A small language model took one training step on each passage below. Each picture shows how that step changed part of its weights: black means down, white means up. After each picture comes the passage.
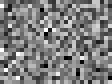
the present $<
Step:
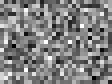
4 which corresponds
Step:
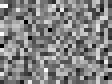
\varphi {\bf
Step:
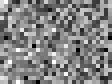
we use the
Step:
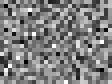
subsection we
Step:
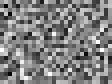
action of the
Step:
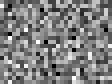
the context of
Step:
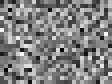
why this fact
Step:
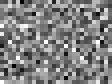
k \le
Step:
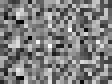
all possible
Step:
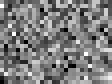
the session
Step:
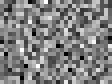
$p$ has
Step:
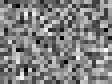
out a particular
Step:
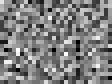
one should be
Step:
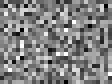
spots in
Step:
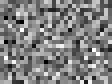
each with a
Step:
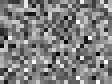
far we do
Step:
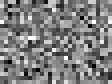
cursor =
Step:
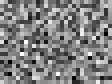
impose the condition
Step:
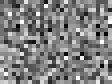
foundation model
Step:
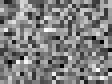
of data, which
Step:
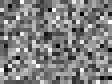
on the maximum
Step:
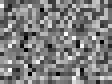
the algebra of polynomial
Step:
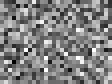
or element-wise
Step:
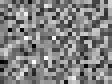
fixed first}}}}}
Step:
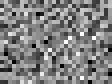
been randomised
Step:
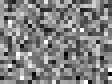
$\der \widetilde
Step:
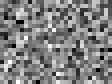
all the main
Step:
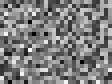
equivalent to
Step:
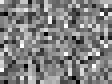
y)$ are
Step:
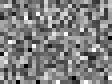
= a$ implies
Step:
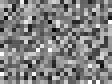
n'a de
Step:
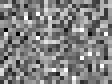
= \chi
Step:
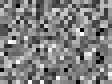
be the fine
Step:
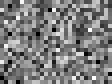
on the direction
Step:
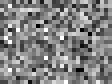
plasma at
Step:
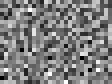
group $G$
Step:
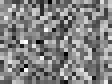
readily obtained
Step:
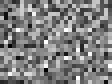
this paper we prove
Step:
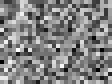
of the corresponding quantum
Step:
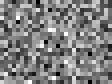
that for deriving
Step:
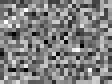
Gamma 2}
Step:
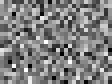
review process
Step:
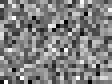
can ignore
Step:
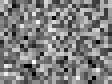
following two classical
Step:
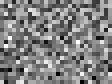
vector $Y$.
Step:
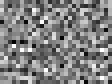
include an
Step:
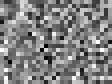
of the potential
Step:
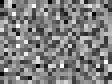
assuming that the
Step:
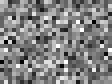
and finally the
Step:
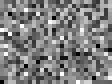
occur at
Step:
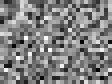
of thick
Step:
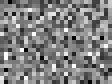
dynamics of
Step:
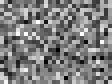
impact on
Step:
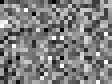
Moreover, the
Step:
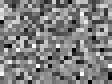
to the fact that
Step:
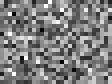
scale. Since
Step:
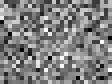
to thank the
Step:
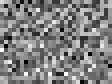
set $M =
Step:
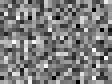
constant is order
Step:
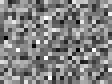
and use.
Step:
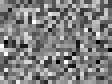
different then $$
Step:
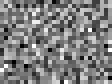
mainly 7
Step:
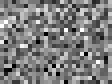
IC) all
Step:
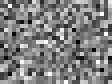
direction of
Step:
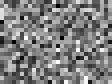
together with
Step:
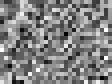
of a strong
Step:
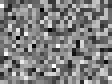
the parameters of the
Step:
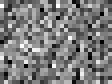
the photon form
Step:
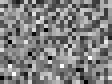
discuss this in
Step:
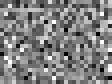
error at time
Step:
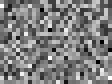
the error in
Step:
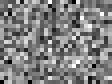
an infrared
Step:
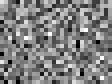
when the second definition
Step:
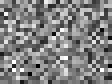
exists {\em
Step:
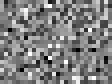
a fluid model
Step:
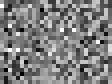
the Lie
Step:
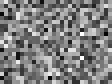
structure $J$,
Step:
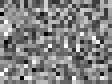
In the general case
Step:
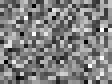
appear to
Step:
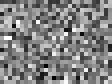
We present in this
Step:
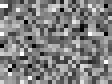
\psi +
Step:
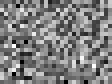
closure of
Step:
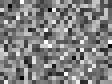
on $M$
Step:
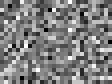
on the area
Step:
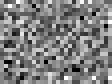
will denote it by
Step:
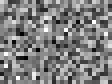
and basal
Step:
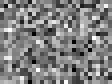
relaxation time
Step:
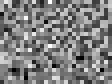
method is of order
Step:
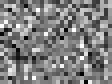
CP map
